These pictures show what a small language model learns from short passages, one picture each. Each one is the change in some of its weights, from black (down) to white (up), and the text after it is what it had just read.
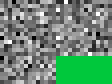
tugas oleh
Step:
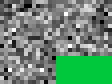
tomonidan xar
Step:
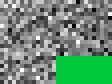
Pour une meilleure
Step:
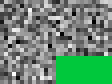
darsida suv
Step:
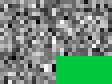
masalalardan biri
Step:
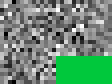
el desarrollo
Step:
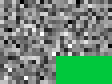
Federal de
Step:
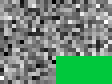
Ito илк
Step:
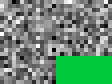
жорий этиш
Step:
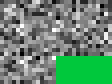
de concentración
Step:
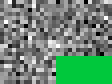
d'une activité
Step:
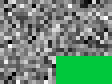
de conflict
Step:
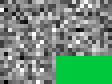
y práctico
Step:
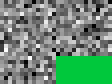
учун уларни
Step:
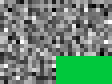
. Milliy
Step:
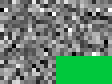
se va respecta
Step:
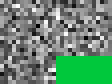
la pregunta de
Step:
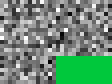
на отримання
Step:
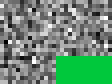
un estimulante para
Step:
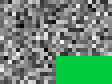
durante las clases de
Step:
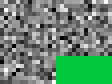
każdy z
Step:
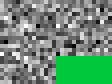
leaders of modern
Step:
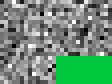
who created
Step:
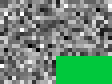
im Rahmen von
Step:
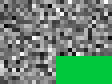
i prikazati
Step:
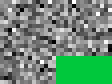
fornecedor de
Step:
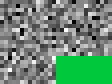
French from
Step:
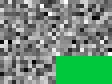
preconizados pela
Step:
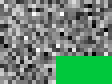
a promover a
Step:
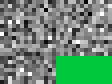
va tarbiyaviy
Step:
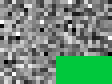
Students in an
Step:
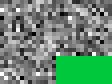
harus terampil dalam
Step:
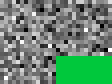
orgánicos en
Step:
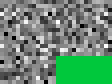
os feitos
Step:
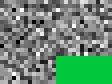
government was
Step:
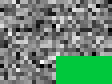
assusta mais que
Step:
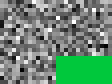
en las etapas
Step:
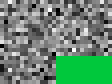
cest jsou
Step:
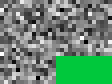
role models can
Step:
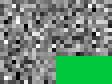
como o gasto de
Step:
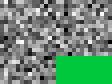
eng samarali
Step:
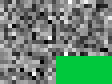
qat'iy ishlar
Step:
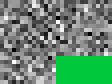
de distribución de
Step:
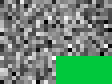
sentido é que
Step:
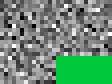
figura do Procon
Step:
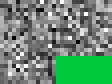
is daarvan
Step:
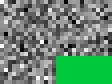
da Revolução
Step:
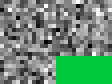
va Yaponiya
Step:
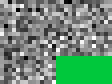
inutilement les
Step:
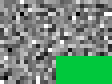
vaginalis 1
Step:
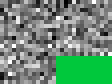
kirib kelish
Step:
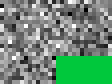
fortalecer sua
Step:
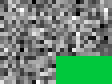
perceptível que,
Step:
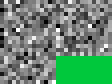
a pesar de que
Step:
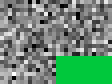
graag dat
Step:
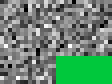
ilustrativas a
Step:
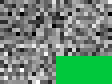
par la mise en
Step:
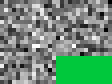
va empatik
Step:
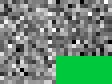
Понятие и
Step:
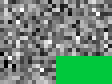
bor diqqat
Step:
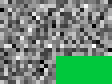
por falta de
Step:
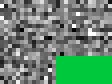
uchun imkoniyatdir.
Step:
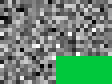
manutenção de
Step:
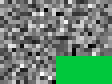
e outros vs.
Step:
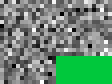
парк біля
